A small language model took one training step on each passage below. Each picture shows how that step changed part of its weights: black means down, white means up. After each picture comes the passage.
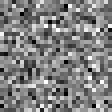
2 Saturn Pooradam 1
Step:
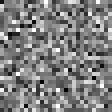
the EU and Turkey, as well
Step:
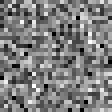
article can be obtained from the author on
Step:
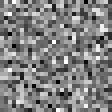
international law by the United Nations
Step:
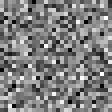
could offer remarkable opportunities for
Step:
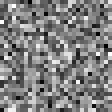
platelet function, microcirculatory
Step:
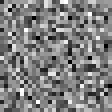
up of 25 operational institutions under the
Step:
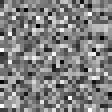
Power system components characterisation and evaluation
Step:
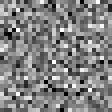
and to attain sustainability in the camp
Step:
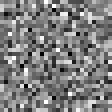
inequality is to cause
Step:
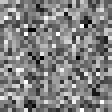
ажойиб адабий
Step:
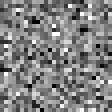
и активно используются
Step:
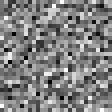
financial resources. It has been argued
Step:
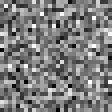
tarzda mavjudligi
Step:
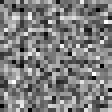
the brand preference. Future research
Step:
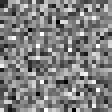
al. I Diretriz sobre o
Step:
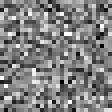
ta'lim, integratsiyalashgan
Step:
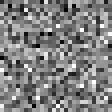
nouveaux résidents
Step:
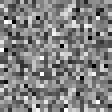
to manage water wisely, grow a
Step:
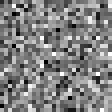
Ikkinchi jahon urushi
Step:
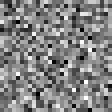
to careers, in turn, focuses
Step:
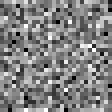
Journalist of the Republic of
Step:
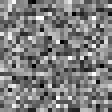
билдиришига қараб
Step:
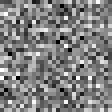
may, shall, will, and would can
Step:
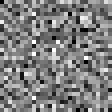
national and international levels [1]. In
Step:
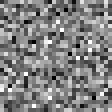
and examine how to better support EFL
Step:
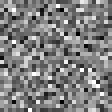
oranında pozitif bir
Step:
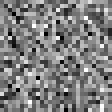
people at risk of rheumatoid
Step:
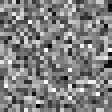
compact lepton collider and a
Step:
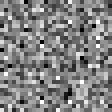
Platform and Model Test Figure
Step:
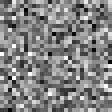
arrasimon qirrali
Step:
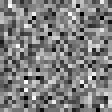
is presented, given the richness and
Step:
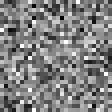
у дослідженні проведено
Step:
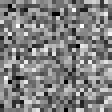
relief of the underlying surface.*
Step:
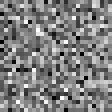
of minor drug offenders are
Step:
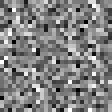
through pre-test and post-test
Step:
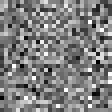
diagnostic form conducted in the learning process can
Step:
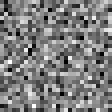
ce volume de la *Revue de
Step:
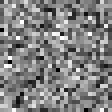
потребностей, а также от
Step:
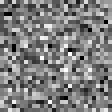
заключающееся в
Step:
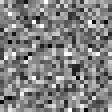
that are able to explore the preference
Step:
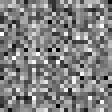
because of the assumption that they are not
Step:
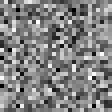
stores, Mobile app stores
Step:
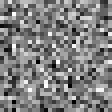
osha ayrim leksemalar
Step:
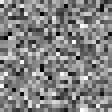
Ashurova L. ON THE
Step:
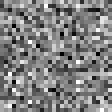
income of the Indonesian people is
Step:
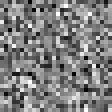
Response*. *Front.
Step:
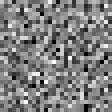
aciertos (ver Tabla
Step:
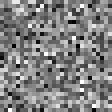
systems, addressing water contamination and
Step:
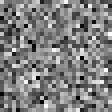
is from several to hundreds of
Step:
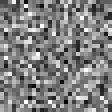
generation in Nigeria. This approach tests
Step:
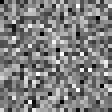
death or physical departure:
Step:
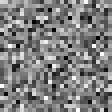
Диаграмма общего
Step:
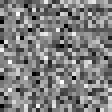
of thermal comfort,
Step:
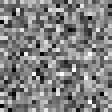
J. Bartolome and S.
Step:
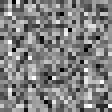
в тілі заготовки в
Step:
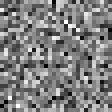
Chemical Engineering*, 2021.
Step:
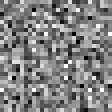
shops increased by 42%, and into
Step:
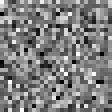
masalalar u yaratgan
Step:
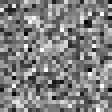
biomedicine. *Science*,
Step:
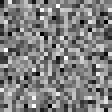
и потенцијалне
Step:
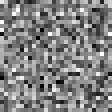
produto desenvolvido teve melhor
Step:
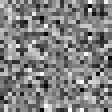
purchased the plural version of the
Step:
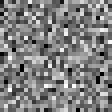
la ciudad más que por la
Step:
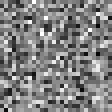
je zato ključnega
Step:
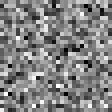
a SS 550 Scanning
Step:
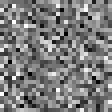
amacıyla bağımsız
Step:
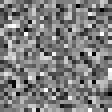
BPJLT don't have any
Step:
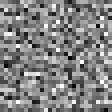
documento que proteja integralmente a los
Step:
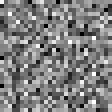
que utiliza a corrente como a
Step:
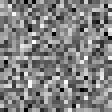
practical tests in an audit to study
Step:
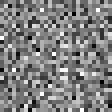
în care deciziile de consum sunt
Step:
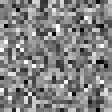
but not limited to, 12 scientific Figure
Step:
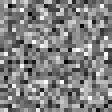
// Vorwort 12 // Thomas
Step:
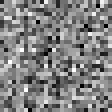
сўнг динамикада
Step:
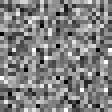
Raharjo (2015) defines
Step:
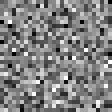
Seyidova. Tarix
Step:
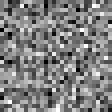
make illegal copies, N
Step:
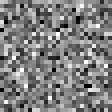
as output⁽¹⁵⁾.
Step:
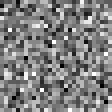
medicina y derecho en la
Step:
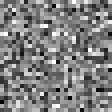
serve tourism development. In particular,
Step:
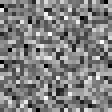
delivery. New born baby
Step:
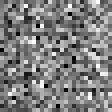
jon-jon bo'lib
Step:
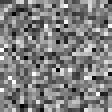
p_\epsilon)$ has only
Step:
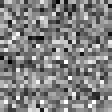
SOAP REST, Android
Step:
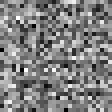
of Health Sciences, University of York,
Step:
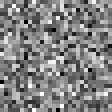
kompetentlik – axborot
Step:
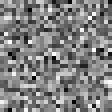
de Seguros. Tiene 28
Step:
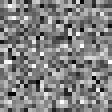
right K -action. This weak
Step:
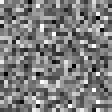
flexible, resourceful folk
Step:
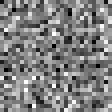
landing. Future studies can focus on
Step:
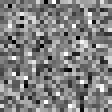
were carefully reviewed to ensure they
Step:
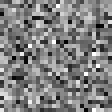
от 2 до 5 дней.
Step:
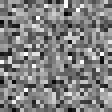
al-alam”, “Devon”,
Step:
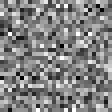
to Zeeman effect. We adopted
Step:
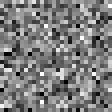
yoshlar ilmiy salohiyatini
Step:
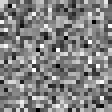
Materials and methods. The research was
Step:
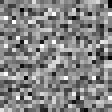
DO MÉTODO
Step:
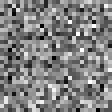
9) algebraik analiz
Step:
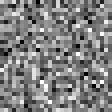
the husband and his wife.
